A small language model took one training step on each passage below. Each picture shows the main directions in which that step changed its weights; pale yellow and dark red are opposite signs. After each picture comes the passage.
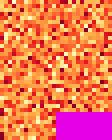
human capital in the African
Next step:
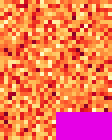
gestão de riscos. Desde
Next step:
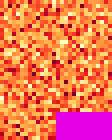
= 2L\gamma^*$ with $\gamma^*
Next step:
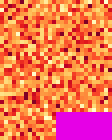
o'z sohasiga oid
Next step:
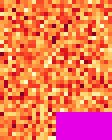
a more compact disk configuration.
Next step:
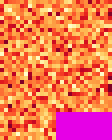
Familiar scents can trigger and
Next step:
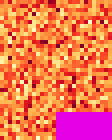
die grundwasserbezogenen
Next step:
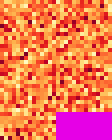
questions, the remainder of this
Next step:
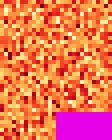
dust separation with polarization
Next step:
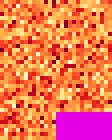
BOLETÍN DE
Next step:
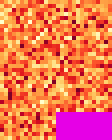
theoretical results in this work are proved in
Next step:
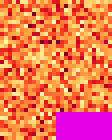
Head of Department,
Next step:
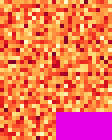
успешных более
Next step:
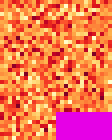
and family support and compliance with
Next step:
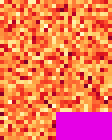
frame forces when moving in curved
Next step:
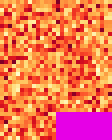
Universidad de Fez, 1998,
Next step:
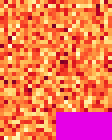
semacam itu memungkinkan
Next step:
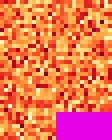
different model parameters for different tasks. Here
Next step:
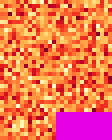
galaxies have been performed over both these
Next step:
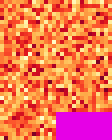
t = 900$. The total absolute
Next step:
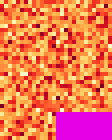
and half of the total ejecta mass
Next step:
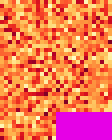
N-length rally. The
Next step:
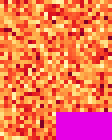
underlying soil. The incorporation
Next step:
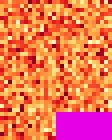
proportion causing heavy
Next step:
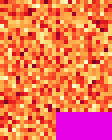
may continue to promote a
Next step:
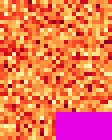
relação entre distúrbios da
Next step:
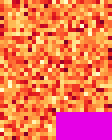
cost, it is implied that the
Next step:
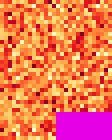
lines, the code computes a
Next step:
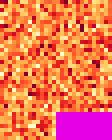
most confidently derived by
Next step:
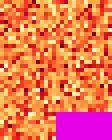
difference in classical conductor systems. The
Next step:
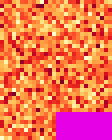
towards which the positions of the
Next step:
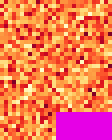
polynomial function, as for instance
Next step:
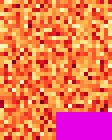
Серед останніх
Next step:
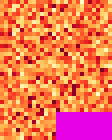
common information problem. We borrow an
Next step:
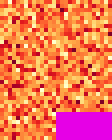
from the oscilloscope that shows
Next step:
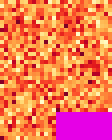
ensure that participants were at the same level
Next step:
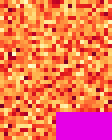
orbital cellulitis,
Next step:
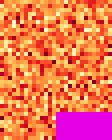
the asymptotic formula for the
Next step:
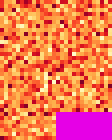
possible complications. The subjects were
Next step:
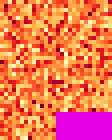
meses después; y un
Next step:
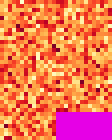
They used logistic regression to
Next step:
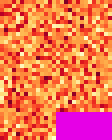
sparse autoencoder
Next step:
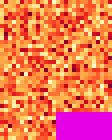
resulting in intermediate PCN,
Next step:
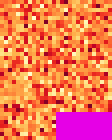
приготовлялись по
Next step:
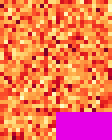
formules, équations complexes,
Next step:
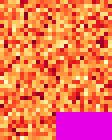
environmental pollution. Most of these
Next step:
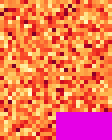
provider panel. Despite
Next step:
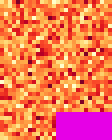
protection and the anonymization of
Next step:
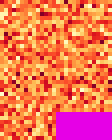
K is plotted against temperature in
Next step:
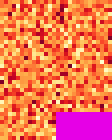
web browser plug-in
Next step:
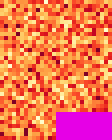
Implementation in Modern
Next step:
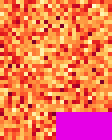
to believe. In the summers
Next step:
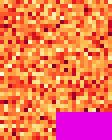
condition \eqref{2dhameq}
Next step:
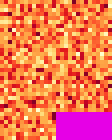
Krishna Chaitanya is
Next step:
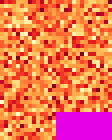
Por otro lado, el uso de
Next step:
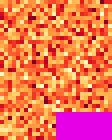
Dengue Infection Using
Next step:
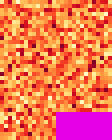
EU European Union EV
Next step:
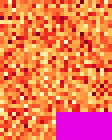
nano particles. The sensitivity
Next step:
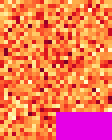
the discussion, it should be noted that
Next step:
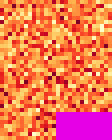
view of the direct detection of
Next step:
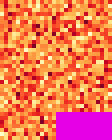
d'Aosta - Laboratorio
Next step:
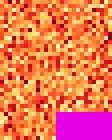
When wind energy conversion systems
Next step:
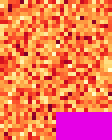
la mesure dans laquelle un
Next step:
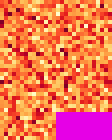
jarayonini tezlashtiradi
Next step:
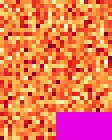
isolates at 10 mg/mL,
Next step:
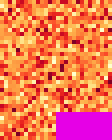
The identification of the topological charges
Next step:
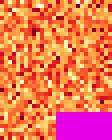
These estimates agree with the
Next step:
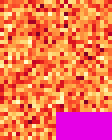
in Tanzania: A Process
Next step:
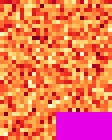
A.; Mariconda,
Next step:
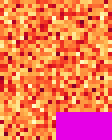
mean of 2.50, indicating a high
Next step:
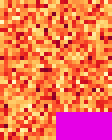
reactions, we believe this
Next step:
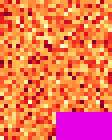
the ISO 9001 standard
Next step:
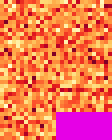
is known as advection dominated
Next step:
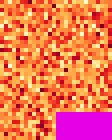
their analysis is replicated in later
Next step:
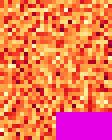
signs within an area of c.
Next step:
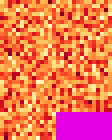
a 90% da frequência
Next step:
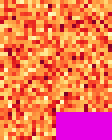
présenter une sélection des
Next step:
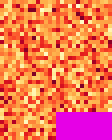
Astronomy, University of
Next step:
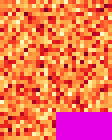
compared with the data. The ratio of
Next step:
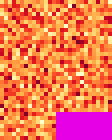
MATKARIMOV Bosh
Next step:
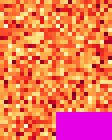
contribuiu para a descoberta
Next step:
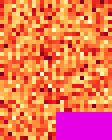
local (2013) Tendo em vista
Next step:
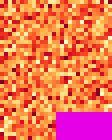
resources, operation expenses, and
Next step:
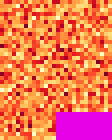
поштовхом для
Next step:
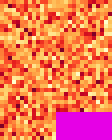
steering will collapse. IV.
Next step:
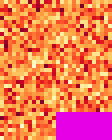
frequently wake up during the
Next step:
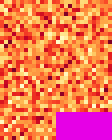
In lower panel of Fig. 3b
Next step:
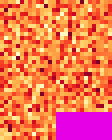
Quaternary megafauna
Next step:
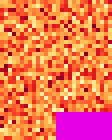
republiky v roce 2009
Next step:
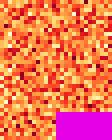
rather than appraisals based only on
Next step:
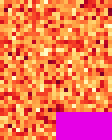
al. in prep). To reach
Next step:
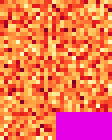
qanday ijobiy ta'sir
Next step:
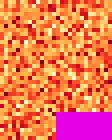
stems from the fact that it can be used
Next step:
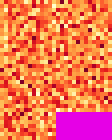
University for Women, Karachi
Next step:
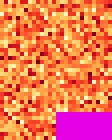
of occurrence of political
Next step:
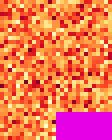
and each of the three intervention groups
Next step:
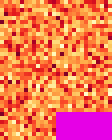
descendente (tipo B).
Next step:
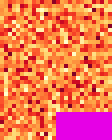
hours, resulting in 18,000
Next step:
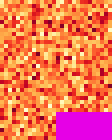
Perante esta situação, os
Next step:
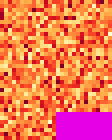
particles passing through these detectors which
